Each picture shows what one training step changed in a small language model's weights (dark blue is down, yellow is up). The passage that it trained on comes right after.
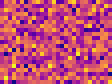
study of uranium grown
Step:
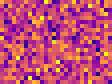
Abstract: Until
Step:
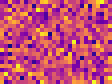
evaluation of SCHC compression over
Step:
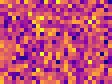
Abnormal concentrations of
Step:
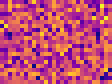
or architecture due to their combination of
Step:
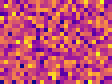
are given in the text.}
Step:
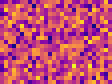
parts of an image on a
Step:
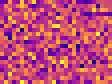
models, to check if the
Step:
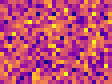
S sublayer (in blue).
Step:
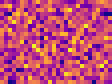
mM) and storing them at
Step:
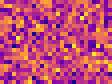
> r$, and regions enclosed
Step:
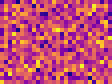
combining the measurements of the energy
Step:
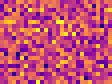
a specific PCR product as it
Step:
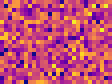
Efficiency SISO
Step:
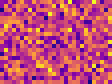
several phases to identify the most relevant
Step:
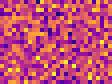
risk for infection related to potential
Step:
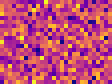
For AODV the delay is
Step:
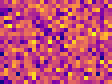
loss across the tube is not
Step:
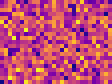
of construction and management of individual learning
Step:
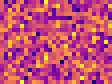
quantum Hall effect using the four
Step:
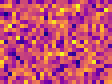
occupied for both Mn and
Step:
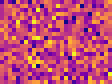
Jastrow matters will be a
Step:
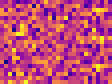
For the first measures, cross
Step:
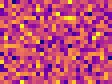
orbital radius $r$. The
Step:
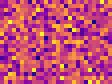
available degree of freedom for
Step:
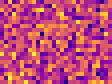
that in situation $A$. When
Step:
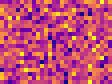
As a result, the claim
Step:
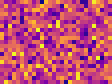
\tilde{\mathcal{R}} \\
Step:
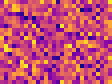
and sports Since antiquity,
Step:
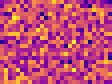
in the three comparisons as well
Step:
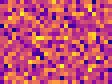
and N100 samples together with the
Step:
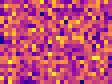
are very expensive and out of
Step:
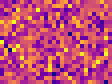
over length $l$ of the
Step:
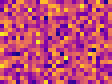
all soils in Guji
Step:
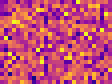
integrated with multiple ICs.
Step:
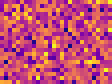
fidelity with the best
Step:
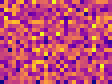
the mycelial growth was found
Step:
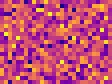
food source but also for their
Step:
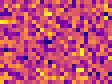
together with some new generators of
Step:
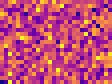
Audit fee , Good
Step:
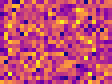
consistent realization of the whole
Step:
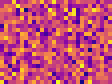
to \mathbf{H}_s .
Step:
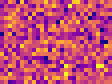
use of the special geometry relation%
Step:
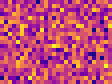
element of the unitary CKM
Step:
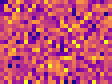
the Lebed magic-angle
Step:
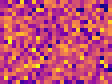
fluxes: electron diffusion, which
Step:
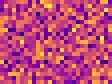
P, Bandari S,
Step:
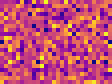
recruitment of PhDs
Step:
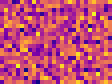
combinations of those just described
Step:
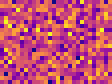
grow strong at a scale $\sim
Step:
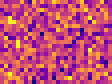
seem esoteric from a
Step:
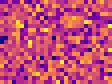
intention of Muslim
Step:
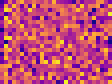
the magnetic field direction as 2D
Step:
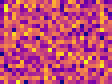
the research can later provide regulatory
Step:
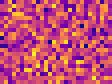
time, due to the elasticity
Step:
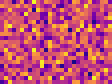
future studies like tracking, classification,
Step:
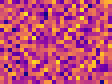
analysis The collected data was organised,
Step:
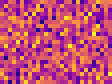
Study Program,
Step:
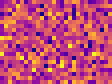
on plastic use are being
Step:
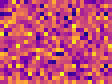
on testing of microservices through a
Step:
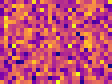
high temperatures and, in this
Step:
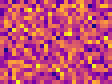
conventional security techniques, these techniques also
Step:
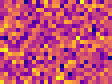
"leveraging" so often
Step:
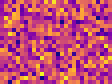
a model that captures the central physical
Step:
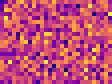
the medical field, REEs
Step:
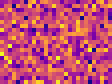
Based on the previous research,
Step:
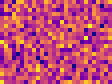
their highest lung ultrasound
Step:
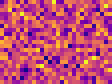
and here we summarize the main
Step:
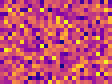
mass. In addition the light quark masses
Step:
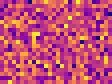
solid mantle around. When the
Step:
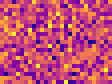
peptide is both
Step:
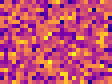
was done by C.M., while
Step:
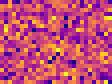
does not change with temperature. (For
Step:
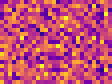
tools to study the stability of
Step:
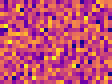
Activity, Vol 3,
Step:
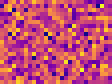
to foreign classification), 4 neutral
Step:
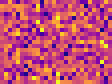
shows the result for a model where
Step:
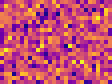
TBG device was degassed
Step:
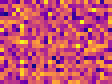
determined dynamically at each instant using
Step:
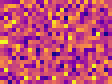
mistakenly replaced
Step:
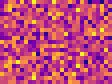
to psychological,
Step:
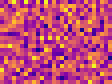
be internally processed such that the
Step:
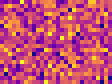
no conflict of interest.
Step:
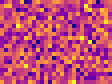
Women, to which 189 states
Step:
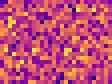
method by using the cross validation or
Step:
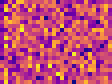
the relation between carrier density and
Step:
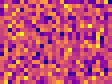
consider the previous problem in four
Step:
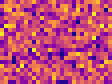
and subsystem $\mathcal B$
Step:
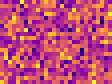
no interest in learning about the model
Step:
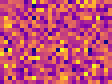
childhood. Keywords:
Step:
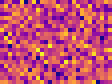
recodification, because despite
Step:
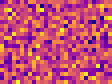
conditions. Typically, it is
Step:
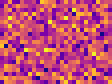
user needs. JUSTICE
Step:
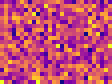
Medical College &
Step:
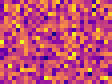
compute the implicit fn
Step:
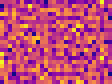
Since the discovery of
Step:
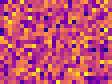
an initial inventory position.}
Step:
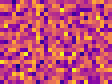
attachments in aligners. The
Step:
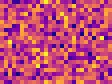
When using the 2-D imaging
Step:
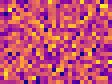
in size (Table IV). Table
